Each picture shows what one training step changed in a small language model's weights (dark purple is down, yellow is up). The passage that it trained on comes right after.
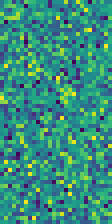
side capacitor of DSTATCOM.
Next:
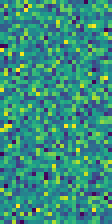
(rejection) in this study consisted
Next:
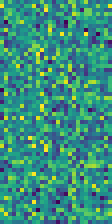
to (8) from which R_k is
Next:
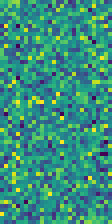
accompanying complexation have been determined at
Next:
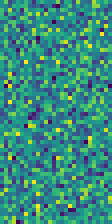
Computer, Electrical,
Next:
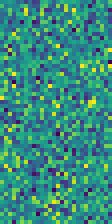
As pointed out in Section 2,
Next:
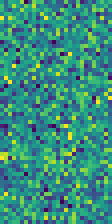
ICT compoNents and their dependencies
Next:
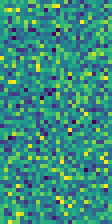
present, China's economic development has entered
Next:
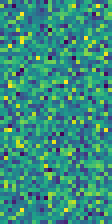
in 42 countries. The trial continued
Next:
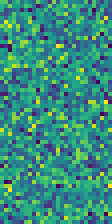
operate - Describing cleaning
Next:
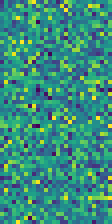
possible entry into the human body of chemical compounds
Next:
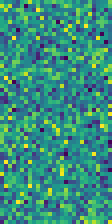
through field bioassay Fly trapping was
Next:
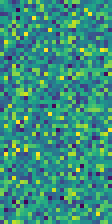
quantitative research results regarding a predictive model of
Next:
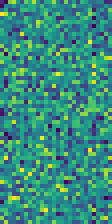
escaping irradiation of
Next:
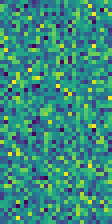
socio-economic impact that the implementation of these solutions
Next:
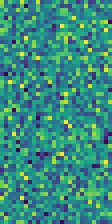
that are carbapenemase producing
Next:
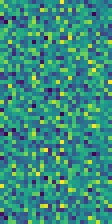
1 NS NS NS NS
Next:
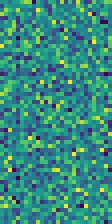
Discovery Protocols and Data
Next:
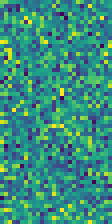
oxygen gas. The carbonate salt itself is
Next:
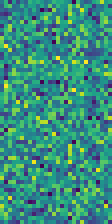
is shown on Figure 2 below. Figure 2
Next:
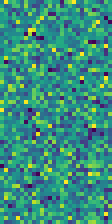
it possible to complete the analysis in terms of damage
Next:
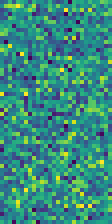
provide the primary freshwater input
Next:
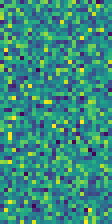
compromised the accuracy of the model was the
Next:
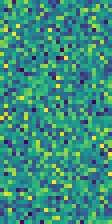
field of Indian higher education system. The findings
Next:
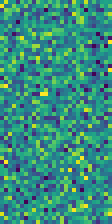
parboiled rice supply chain.
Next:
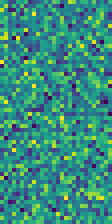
adequate explanation of aim,
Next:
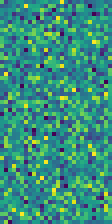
and security N/A Author
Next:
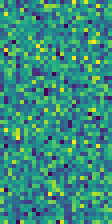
(38) in accordance with
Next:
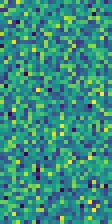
total of 86 volunteers were
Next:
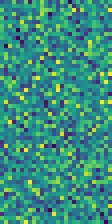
by one man one hour search method from the
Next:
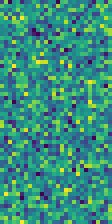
awareness, Increase in production cost and
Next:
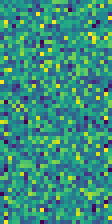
approximations. 1.7 Summary of
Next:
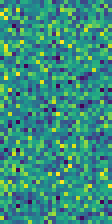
Uma Dutta* Cell and
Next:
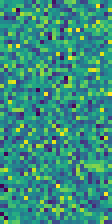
for 22 N_2 Fixation.
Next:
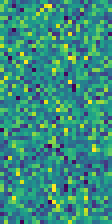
2 Leisure time activities 7 3
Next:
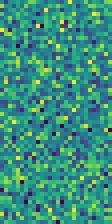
not affect Na-PP1 activity during
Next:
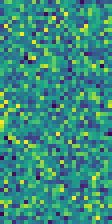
develop various plans when organizing instruction.
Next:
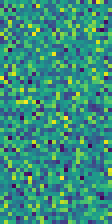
important to motivate students' moral decision
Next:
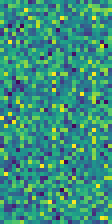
myopathies Ultrastructural studies
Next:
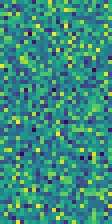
as UML relationships of the "has a
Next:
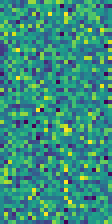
trade-offs between energy use, emissions,
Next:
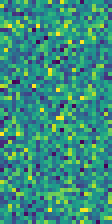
One type of superior grass and legume
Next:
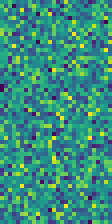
government, planning the activities in the business,
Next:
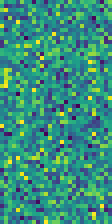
that the highest sex ratio is recorded in West
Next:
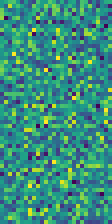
case, the child showed good clinical stability and
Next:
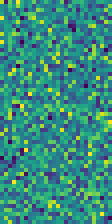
induced. To fill in the
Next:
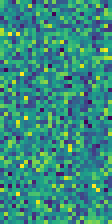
of Supernova Remnants*
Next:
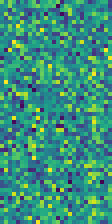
important parameters such as delay, throughput, and
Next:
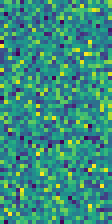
resin was prepared by mixing SPI
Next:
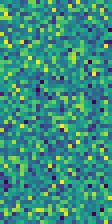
squares of order 7.*
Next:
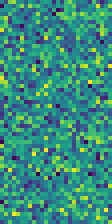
carried out to obtain an LST map for the
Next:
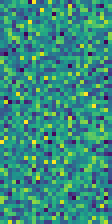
and spelling checks, and running
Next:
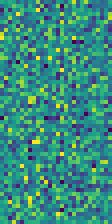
r P P* Left - right correlation
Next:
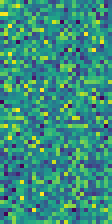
the ship are analysed. These can be
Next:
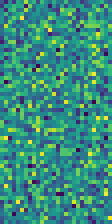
all families therefore it is concluded that
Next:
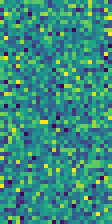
6.9% had pilocytic
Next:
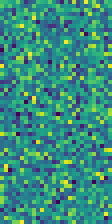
process to overlap, ineffective and
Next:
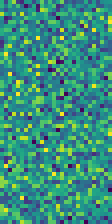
Lincoln Memorial in
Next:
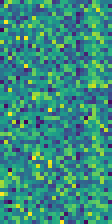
development program by establishing the linkages with
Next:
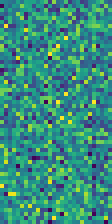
preservation of foods and fermented
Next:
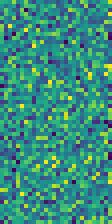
process, pictures taken with other phone
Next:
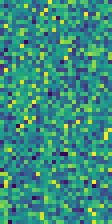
data was analyzed using both descriptive statistics
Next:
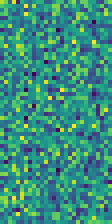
and goals of Asian American
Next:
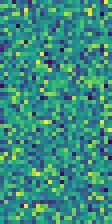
of racialisation, in which the perceived
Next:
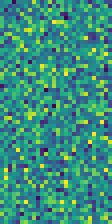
and right elements of $[1, 2n
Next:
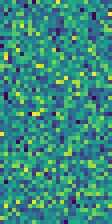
for trading securities allocated on
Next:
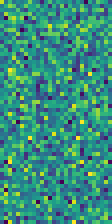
meat of the experimental group. Compared with
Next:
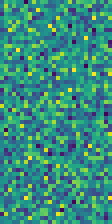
Hydroquinone 4% 30
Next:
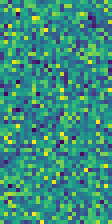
the absence of clear information regarding the object,
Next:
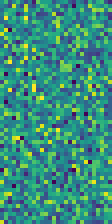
some cases. In addition, there are
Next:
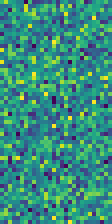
Raja², Badil³
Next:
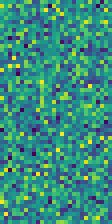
Linguistics*, 8(9),
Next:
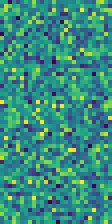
film viewing practices, especially among young
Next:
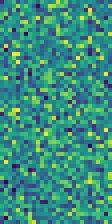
existing system a thing of the past.
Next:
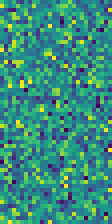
appropriate to prescribe the same standardized
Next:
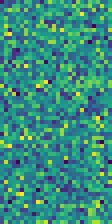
with an emphasis on implications to policy and
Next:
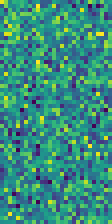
of very interesting work by analytic
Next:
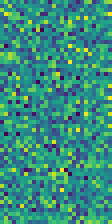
in dilute alkali.
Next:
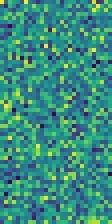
the Chips Act are weakening
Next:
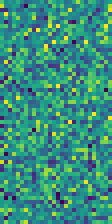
high school certificate holders while
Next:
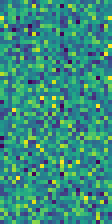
it is expected to see significant improvement in the prediction
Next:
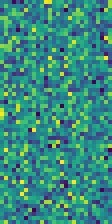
the development of robust and generalizable models
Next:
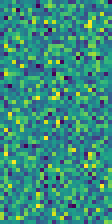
one of the examples is when a user
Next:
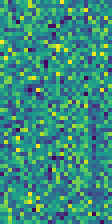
Participatory Depositor in the
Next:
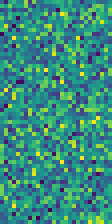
small component of local energy systems presently,
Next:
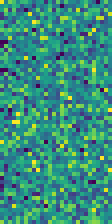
are beliefs or values about given environmental
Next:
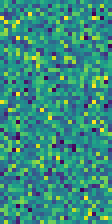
Polyherbal Medicated Jelly
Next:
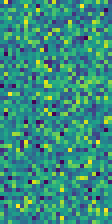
of which he is the promoter and there
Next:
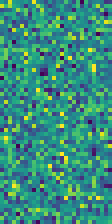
of binder and solvent residues leading
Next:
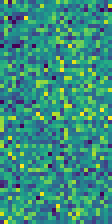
service, such group mainly include students. This shows
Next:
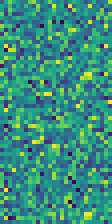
in the Seoul dialect. -
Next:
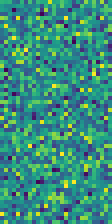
systems as follows: $$j(t)
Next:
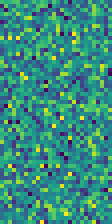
skins promote higher stress localization close
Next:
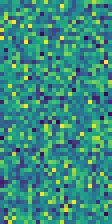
Figure A.4: Submit a
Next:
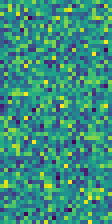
in shrinkage between the plastic and
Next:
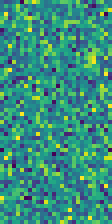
Thus, for an ideal mixture of
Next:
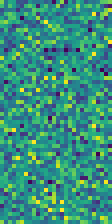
to data compression and representation standards,
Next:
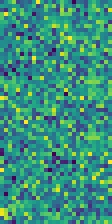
in improving their national legislation and
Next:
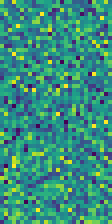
a path which approximately follows a depth
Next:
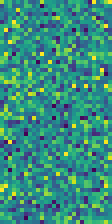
Introduction: Vaccination is
